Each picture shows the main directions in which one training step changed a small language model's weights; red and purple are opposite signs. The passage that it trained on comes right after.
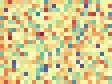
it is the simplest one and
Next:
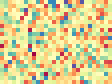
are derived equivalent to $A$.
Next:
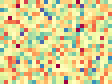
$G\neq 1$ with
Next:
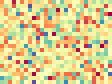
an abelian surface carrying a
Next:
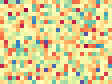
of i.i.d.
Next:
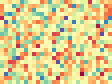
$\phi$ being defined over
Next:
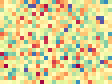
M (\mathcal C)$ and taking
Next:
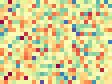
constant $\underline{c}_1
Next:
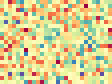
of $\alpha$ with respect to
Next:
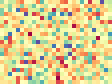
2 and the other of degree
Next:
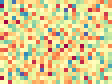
of $\upsilon_f$,
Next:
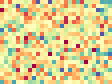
$i$ then no conjugate
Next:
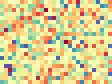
conservation) but,
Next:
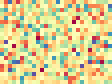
PCA on point processes can
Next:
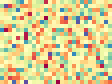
sens que ses coefficients
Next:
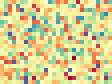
is well-known and is
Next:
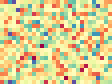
it has been proved there is no
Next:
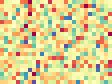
selected webpage was
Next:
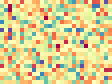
basis as eigenvectors basis,
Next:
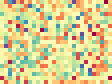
that are based on distance. In
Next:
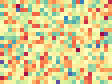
$v$ satisfies the equation
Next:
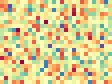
with probably Roman
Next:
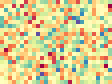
equations related to Bessel
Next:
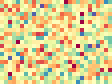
prove a crucial geometric lemma
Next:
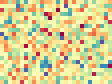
to $2 \pi$ and
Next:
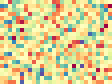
minimal indices, and when only
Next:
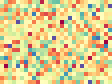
generating set of $I$
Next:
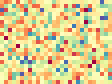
\noindent (B1)
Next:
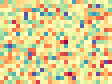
a test statistic of
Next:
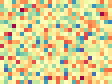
1. \] Hence at every
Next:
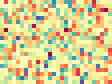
for any two consecutive
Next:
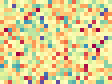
if the following nontrivial minors
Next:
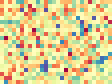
begin with the $L^1
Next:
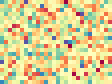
be defined by the propter
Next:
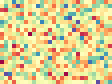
n$ matrix over $\pm
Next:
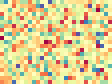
associated to a variation of
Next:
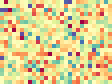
connected, it suffices to take for
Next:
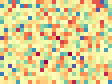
finite Lebesgue measure,
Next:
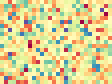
\end{equation} which
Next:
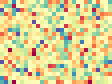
has been done by Borel and
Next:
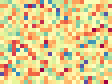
to these averages. Figure
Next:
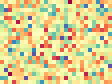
family $T(\varepsilon)$
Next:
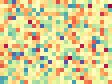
It follows that if $m$
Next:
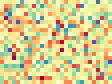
value of $\epsilon$. This characteristic
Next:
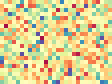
constraints (which is the case,
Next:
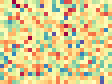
sometimes can not work. On
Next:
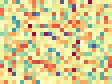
this equation can be written as
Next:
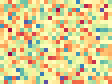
\end{equation} and then
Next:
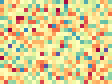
universal divisor $\mathcal D\subset
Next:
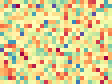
were presented in special cases.
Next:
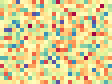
this article, we use the
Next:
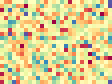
not guarantee minimal
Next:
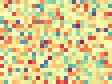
considerations to address the
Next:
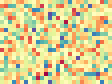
at a cellular scale.
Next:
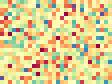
parameters considered. These includes information
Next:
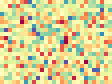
dyadic decomposition of
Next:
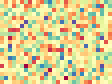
we have to find missing
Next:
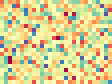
So we may assume that $0
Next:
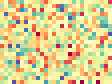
on $\Sigma$, let us take
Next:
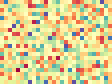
take $a,b >
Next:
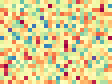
type operator. In the second
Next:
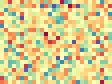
all the theoretically possible
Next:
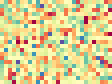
a solution of the adjoint equation
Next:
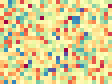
of radiuses of balls,
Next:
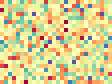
\ldots, n$, to find
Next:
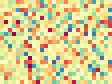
of the fact that it is a
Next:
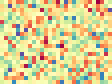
groupoid $G:=
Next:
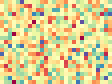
at first, becomes more natural in
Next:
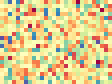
stations) within a network
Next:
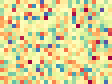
to changes of viewing
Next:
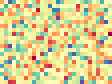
$\Sigma.$ Then 2-form
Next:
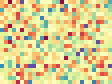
space, whereas for the second
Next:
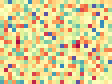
G. Rosensteel
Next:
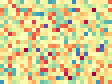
in the following way. From
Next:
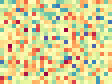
of $p$ such that
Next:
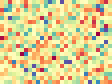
needed in a typical
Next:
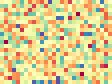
emprirical data is
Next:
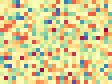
higher dimension is not always true,
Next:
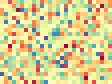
of $\mathbb{Q}$ for
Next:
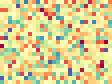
$m$, equivalently the number
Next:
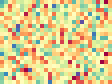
the state approximation quality is an
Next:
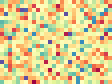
is contained in the triangle from
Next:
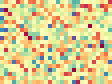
far easier to handle
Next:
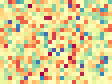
that planes are the only
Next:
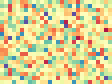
space is rezoned,
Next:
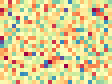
component is ``irreducible",
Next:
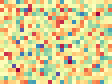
Here and in the sequel we
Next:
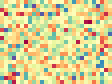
a Feller semigroup
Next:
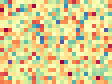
second assertion is a consequence
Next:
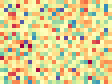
the order of the other elements,
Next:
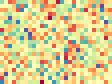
$\mathcal{S}$, the
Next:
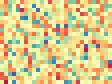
is density of the times the
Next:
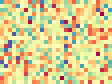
We also note that $\gamma$
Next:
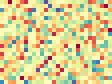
+ \cos \theta \sin
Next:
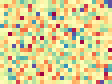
Propositions are proved for further
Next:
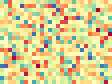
One central goal is to
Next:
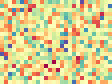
and comments. This work was
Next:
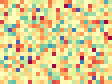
is equivalent to our claim. Now
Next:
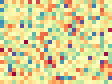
exist other ways to define dual
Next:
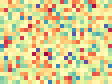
function is almost null.
